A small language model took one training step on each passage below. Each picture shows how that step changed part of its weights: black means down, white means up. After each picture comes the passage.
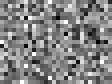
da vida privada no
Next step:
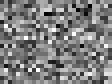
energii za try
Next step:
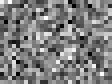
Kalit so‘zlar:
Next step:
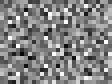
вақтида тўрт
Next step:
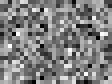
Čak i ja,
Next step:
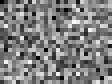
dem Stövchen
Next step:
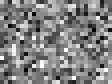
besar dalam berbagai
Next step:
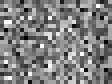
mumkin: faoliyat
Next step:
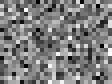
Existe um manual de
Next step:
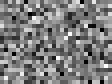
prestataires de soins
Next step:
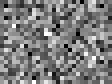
obrazlar orqali
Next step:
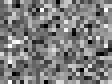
Jalisco en donde la
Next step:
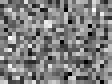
чи опікунів.
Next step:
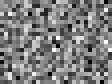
Зокрема, у
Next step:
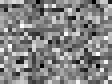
de fé, resistência e
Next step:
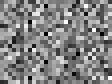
некрополь в
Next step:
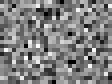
in the face of a
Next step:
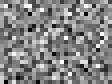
примеру за счет
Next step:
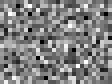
Полтева Н.
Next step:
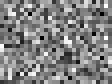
ввести. Это
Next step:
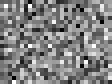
rzeczy na
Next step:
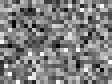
daarbij, dat de
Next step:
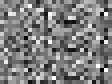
які виконані
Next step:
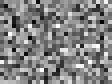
saatte servise
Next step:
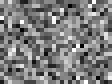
hám shet tillerin
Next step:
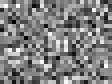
zarur. Bunda
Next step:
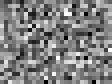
Продаж кожному
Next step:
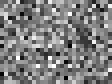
del proyectil, la
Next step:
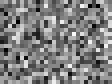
et de Kurtosis
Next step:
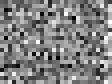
Línea Sprint
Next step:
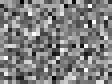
some of which
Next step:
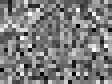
opyt, analiz,
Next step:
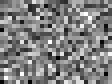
asam logam Ni,
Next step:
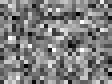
Klasik edebiyatta
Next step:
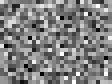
xodim rahbarlik
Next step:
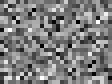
turizmning raqamli
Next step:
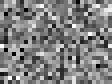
muss nicht unbedingt
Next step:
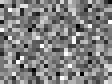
tenaga pelatih
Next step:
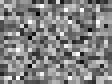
memberikan rangsangan yang
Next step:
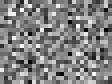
жизни, находить
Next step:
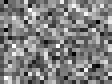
via internet 3
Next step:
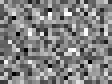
на інституційному
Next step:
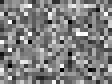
этилган. Калит
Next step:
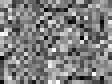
Adecuación de un
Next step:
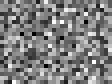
tiende en ocasiones a ser
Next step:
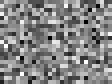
insuficiência ou até
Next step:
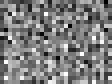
Pruvost F.
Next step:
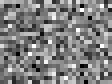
kognitiv menejment
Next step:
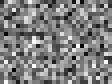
hajmlariga ko‘ra
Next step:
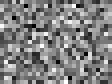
pejabat yang memberikan
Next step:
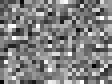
Ik pleit er
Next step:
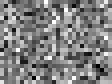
Management 2National
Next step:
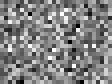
тем, что из-за
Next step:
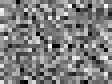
eigenlijk de
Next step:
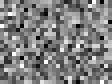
activity in higher
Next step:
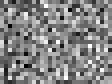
его окончании.
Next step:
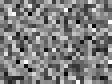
застосуванні в
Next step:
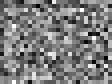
Mazkur ishlarda
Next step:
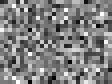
De asemenea,
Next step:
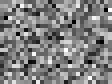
1, Kecamatan
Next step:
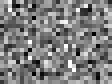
sua totalidade e,
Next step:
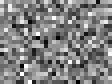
of Science*, vol. 2,
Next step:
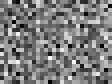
e informal do setor
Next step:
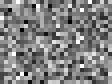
hemos consultado deja
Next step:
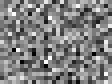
неудобствами при
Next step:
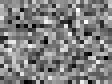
1 (nunca)
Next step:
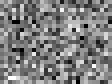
Ko'p hollarda,
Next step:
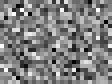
целое поколение
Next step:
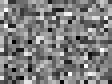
la reunión.
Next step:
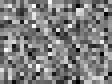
cultural y social.
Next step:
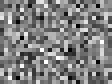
M.R. et al.
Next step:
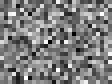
которой он
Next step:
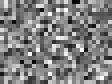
tisulare, metodele de
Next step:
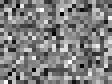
perpajakan daerah.
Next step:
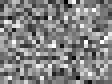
qilib, ularning
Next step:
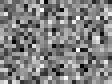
responsabilidade da
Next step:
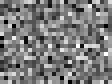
recht wordt
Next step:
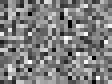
и рейтинговые
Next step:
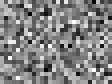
протекает намного
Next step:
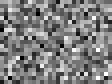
turizm salohiyati.
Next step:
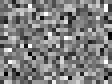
madaniyati barcha
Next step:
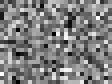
marketing e integrar
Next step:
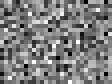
wo Dialekt
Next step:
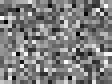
statt. Auf dem
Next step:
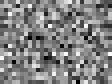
outras variáveis,
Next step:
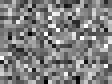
investigación, los
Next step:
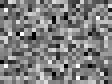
deganda umumiy
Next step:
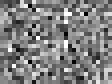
гос. ун-та,
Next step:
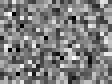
IVO no sólo
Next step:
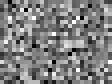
humanas, no caso o
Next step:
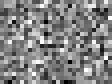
problems in the identification
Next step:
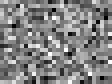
até 250 metros
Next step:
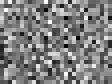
modelli murini, il
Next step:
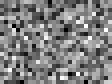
ajustó la
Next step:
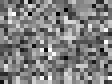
с длинными
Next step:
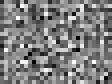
programas e suas
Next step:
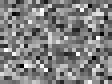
g‘oyalarining rivojlanish
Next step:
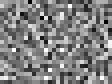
prehrambene potrebe
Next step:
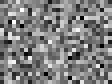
linguística e
